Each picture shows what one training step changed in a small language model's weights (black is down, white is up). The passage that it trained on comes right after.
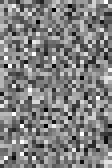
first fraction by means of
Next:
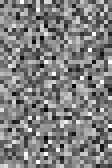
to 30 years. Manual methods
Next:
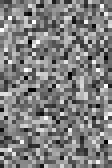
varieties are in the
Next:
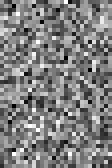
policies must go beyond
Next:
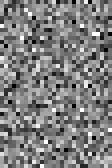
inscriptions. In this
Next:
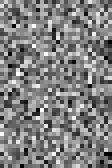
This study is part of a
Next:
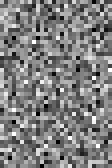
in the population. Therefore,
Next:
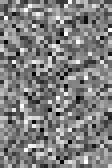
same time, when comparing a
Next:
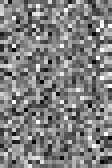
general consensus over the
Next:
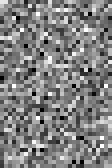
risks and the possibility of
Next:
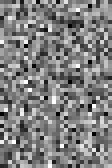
who meet the criteria
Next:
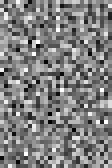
model of teaching natural
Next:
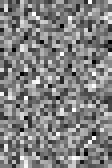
GPS Based AP
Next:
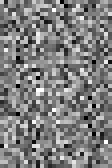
the decisions made by a
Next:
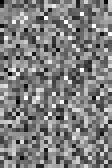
opposite, and that the
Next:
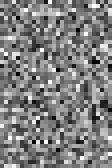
teacher to make lessons
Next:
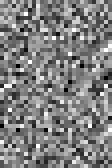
as customers,
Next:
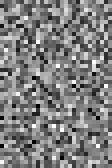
the resonance in a
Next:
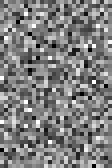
Fig. 2). In the
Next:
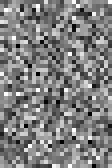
RI, introducing
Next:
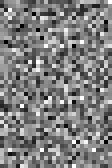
evidence of the absence
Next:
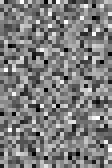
more heritable, with
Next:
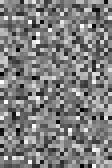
modified modulation technique to
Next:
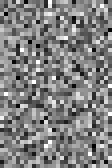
delivering science and
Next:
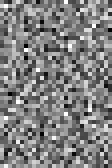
this study are Physical
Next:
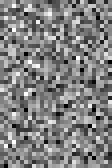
2021). Impairment
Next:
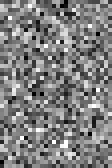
this prevents them from
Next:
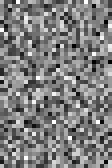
excitatory (wide
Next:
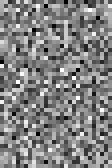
area and the IS peak
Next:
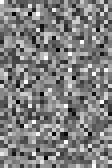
difference among English,
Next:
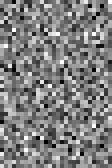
and lachrymose.
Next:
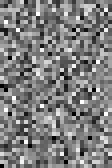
the complex case the response
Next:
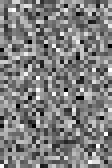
speech, preparing
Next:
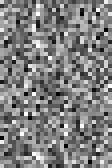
another response in
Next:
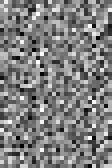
engagement and the ability to
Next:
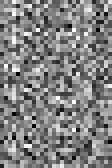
will be organizing all their
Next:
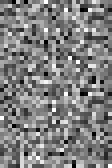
As-purchased test
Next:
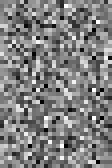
far as possible, by using
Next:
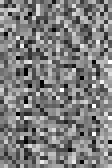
that there are still many
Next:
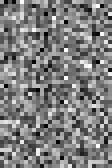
in the transesterification
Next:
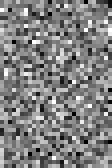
observed between principal
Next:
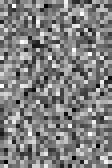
at Valencia and in
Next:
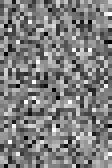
we could separate a small
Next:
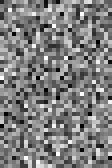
suspended slab at
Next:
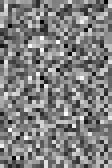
(Giacomin &
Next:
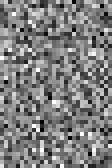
occupies an additional
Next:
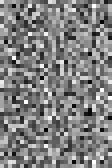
even lower temperatures, the
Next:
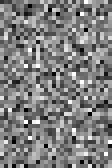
Ricinus communis
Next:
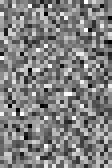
size was significant (Cohen
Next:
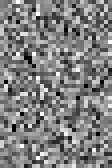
data related to 100 experimental
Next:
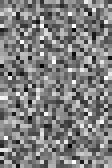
rank to the designs.
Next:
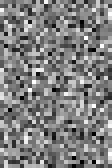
Xe SEL cross
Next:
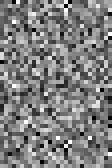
or restenosis helps
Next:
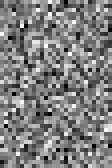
subtle biases and
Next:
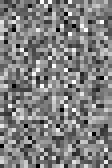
thus producing a general
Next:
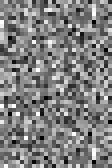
ability to quickly
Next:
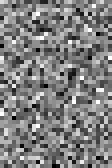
mechanisms are involved in
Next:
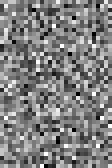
for training deep neural
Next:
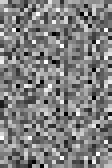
properties and also probably
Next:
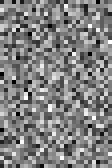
Her research interests include the
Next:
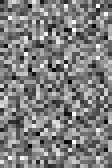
of alkali metal
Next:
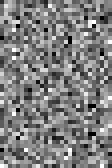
Shanghai Key
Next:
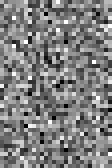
students' attitudes toward
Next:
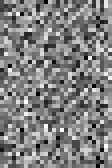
and GABABR
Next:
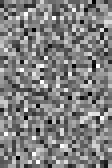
females. The difference
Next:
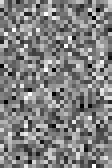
Fernandez seem
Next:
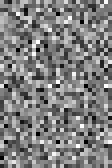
status arouse
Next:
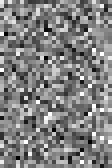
were presented as median and
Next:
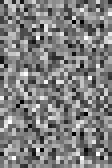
WS, Chang L,
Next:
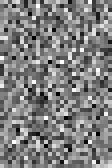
sector with only five
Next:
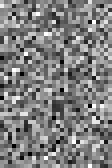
results obtained, the system has
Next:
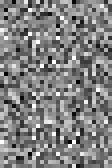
reduces the system delay
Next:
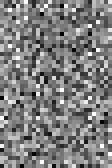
data, as highlighted
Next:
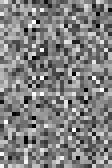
class from different organisms have
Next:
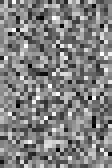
qualifications and followed
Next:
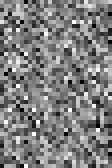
Ufot UO,
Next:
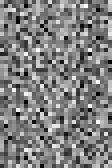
“*The Innovator's
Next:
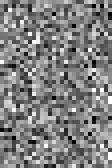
elderly patients require
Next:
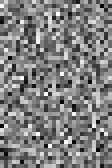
the failure of projects
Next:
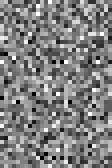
quality of plants, but also
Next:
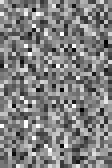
distribution coefficient,
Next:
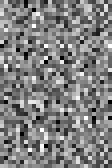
decision spaces -
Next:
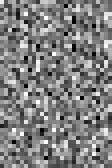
micro-variation among
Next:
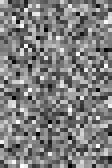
commercial formulation in terms
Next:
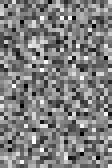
- - - Faculty
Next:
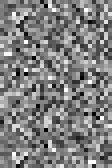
Similarly, in the
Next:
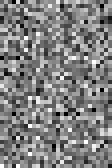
share the same target node
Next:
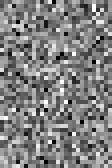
on social media platform would
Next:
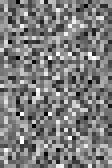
originated by the
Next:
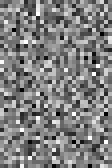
the advantages of taking
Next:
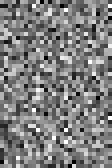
household grinder
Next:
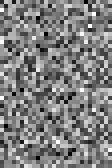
the first Soft Input
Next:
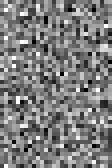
its mate, and out of
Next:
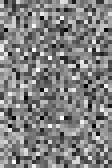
control group. This shows that in
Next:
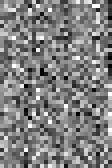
their competitors.
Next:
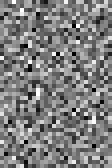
antibacterial activity toward
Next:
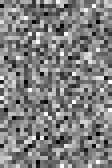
some like to work in a group
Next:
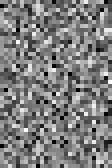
a newcomer’s
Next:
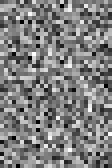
This might represent the fact that
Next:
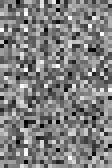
the proportionality of
